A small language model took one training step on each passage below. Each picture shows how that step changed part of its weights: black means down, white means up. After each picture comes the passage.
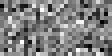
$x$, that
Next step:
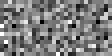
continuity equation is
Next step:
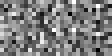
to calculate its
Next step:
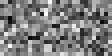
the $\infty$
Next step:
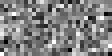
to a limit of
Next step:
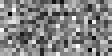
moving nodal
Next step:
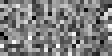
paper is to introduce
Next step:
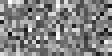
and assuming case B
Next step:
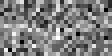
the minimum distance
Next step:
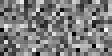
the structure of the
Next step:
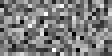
is the localization of
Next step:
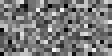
this work and the
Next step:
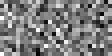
The suggestion
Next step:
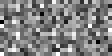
we will take only
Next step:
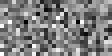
full, we find
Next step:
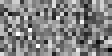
cell, A and
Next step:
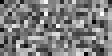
character. (f)
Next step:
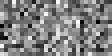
homotopy to
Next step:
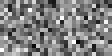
\ldots \left(
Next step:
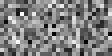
is a pure
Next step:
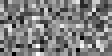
the subspace of functions
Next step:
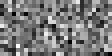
the flow is
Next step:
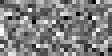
The sine identities
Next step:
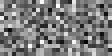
in Definition
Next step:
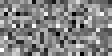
\right)^s -
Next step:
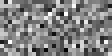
This proves part
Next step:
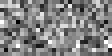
of a critical
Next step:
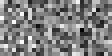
the focus
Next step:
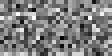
the reported
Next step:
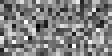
the horizon
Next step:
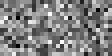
decomposed in a
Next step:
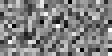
temperature hence can
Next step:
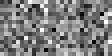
an interval.
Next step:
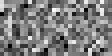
distribution. When
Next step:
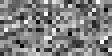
for all $\alpha
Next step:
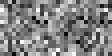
}(\Gamma \cap
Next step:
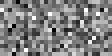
forced shell
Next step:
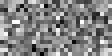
Now, $\gamma
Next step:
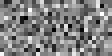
and hence converges
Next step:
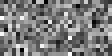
contribution of the state
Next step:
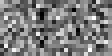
permutations with
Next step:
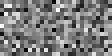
details on the
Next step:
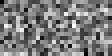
the dominated
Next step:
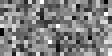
by the data required
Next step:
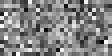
and on interface
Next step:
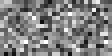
inverse flat
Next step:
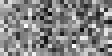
call $z$
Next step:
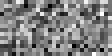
these points is finite.
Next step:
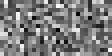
nm is the
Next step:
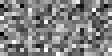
this estimate to
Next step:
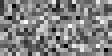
sides of the
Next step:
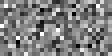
are considered. The
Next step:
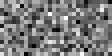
destroy the
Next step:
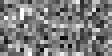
the renormalization
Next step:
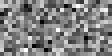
variable $X$ and
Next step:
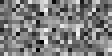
the BS. In
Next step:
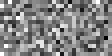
of HJB equation
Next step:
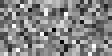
not. Now we
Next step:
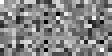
For practical
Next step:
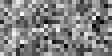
there exists a Weak
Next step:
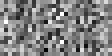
part'', for any
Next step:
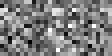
\rangle =\int
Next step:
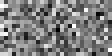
image of the
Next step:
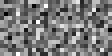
the slip
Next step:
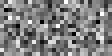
cavity method.
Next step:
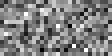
particles contained up
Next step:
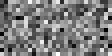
molecules as
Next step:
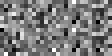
to calculate the
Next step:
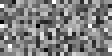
we can see that the
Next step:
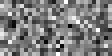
service in
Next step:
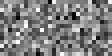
the runtime for
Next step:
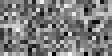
in the presence of
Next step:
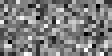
\varepsilon \zeta}
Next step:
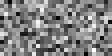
corresponding minimizer
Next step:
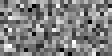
J. Math.
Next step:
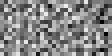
fact that we have
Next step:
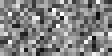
consists in the value
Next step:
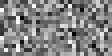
of the torus
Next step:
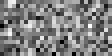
one-sided case
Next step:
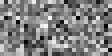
away from 0
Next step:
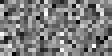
analytic arc.
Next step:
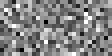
at all.\pa Let
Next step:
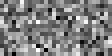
a digraph
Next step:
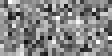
a Picard
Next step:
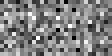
forced by the
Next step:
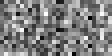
the contrary.
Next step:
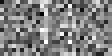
of the NH.
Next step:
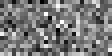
class of the groupe
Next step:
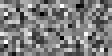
goal is to
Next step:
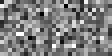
and $\Cc
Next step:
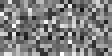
of the solar
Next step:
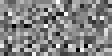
Therefore, we
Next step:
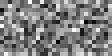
the wave function by one
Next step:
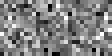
that transformations
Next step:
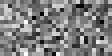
such as $V$
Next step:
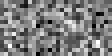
into the final states
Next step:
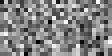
abundant from
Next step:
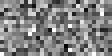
error. It is well
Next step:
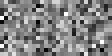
not invariant for any
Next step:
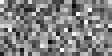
behavior of
